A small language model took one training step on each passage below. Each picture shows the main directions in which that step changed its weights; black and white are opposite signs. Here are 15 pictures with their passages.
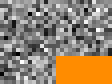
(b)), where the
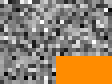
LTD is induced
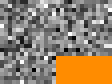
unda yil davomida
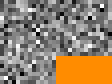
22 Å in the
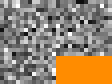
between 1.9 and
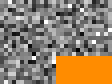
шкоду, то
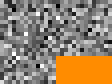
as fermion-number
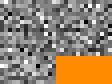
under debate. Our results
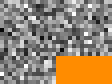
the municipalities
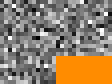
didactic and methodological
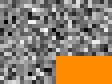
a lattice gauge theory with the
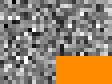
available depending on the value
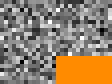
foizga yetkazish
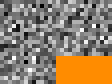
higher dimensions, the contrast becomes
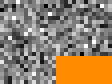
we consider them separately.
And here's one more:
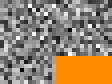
the obvious replacement
